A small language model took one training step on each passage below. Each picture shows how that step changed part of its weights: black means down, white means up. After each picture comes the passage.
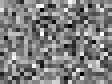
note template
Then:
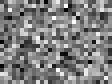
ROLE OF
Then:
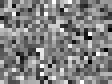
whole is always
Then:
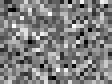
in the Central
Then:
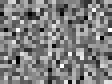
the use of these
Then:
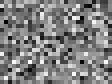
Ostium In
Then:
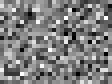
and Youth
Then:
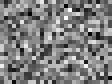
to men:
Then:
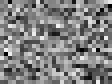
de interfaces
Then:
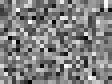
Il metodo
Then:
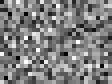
Treg populations
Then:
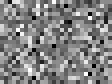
thickness of the
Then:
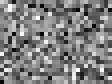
kinking under
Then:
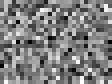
knowledge graph's spatial
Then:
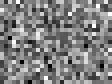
dengan kata
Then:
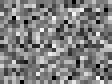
en procedures;
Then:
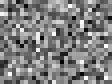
E, y se
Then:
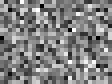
Neural Networks
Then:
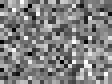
las concentraciones
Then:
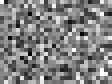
has consciousness
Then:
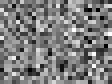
the ethanolic
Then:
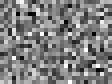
media. It is
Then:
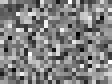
Nacional Autónoma
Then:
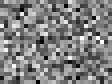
as Germany,
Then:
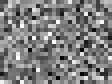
here then specify
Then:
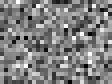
van papieren
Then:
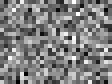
for 6h at
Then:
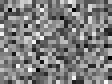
роста также
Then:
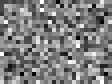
XX asr
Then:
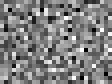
то время
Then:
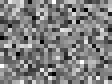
uma forma de
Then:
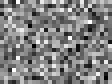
que mi
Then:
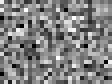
образцами для
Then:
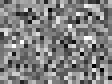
used to form
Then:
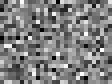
realized. In
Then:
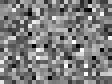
of NFV
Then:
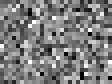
of these technologies:
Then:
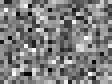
distribution, exchange,
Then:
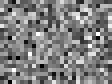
- patients who were
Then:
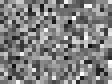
design and implement their
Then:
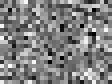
№9. State
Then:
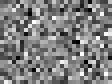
of the extracts
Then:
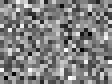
stresses the
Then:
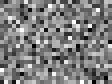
que imponga
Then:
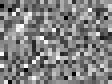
urban and rural
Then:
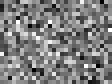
digital county
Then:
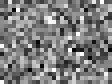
snow cover trends
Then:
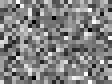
scores of the
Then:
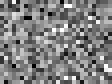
rules, which transform
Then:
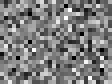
to the oxidant
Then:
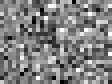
L1 d und
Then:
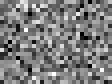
in the life of
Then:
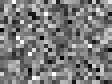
any kind of vision
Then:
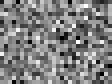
existing pavement
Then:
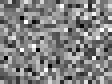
discuss ethical questions
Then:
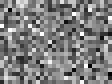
права та
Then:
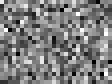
damaged. 12
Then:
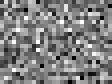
literatura existente
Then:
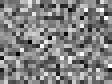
is expensive and
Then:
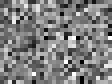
Doctor of
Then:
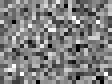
entender as
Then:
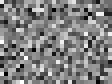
especially under the influence
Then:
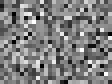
East Asian
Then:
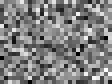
trigger for
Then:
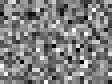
the Region
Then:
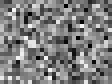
was advised
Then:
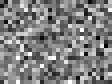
collected during the past
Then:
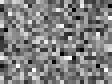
doubt that
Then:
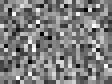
texnologiyalar va
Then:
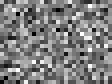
significant reduction in
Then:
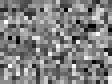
Abstract: The
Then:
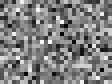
relevance of the
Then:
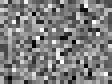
realistic approximation
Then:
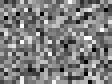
related to the
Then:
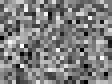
equipment using a
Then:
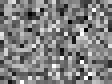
the BDI:
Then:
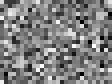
continue using it
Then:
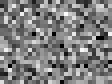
diesel ICE
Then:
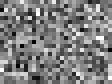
reverse procedure
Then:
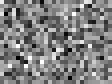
observada a
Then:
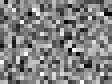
which is covered
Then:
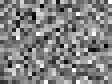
evento foi
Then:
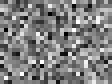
serve as central
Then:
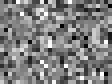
du fait de leur
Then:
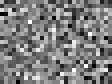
\right) =
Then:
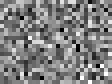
детей в
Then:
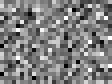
and with less
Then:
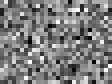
of trauma.
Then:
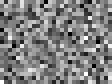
min, the
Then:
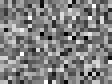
medicines. In
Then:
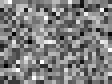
be found online in
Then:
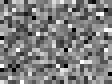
respectively ($p <
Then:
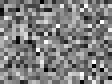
fields formed by
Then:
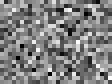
along LAC,
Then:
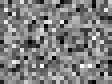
the technology innovation literature
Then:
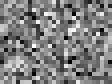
all differences between
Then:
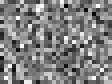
(and a relatively
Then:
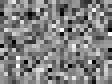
the play itself.
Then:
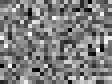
of interest.
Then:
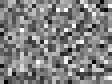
coincide con
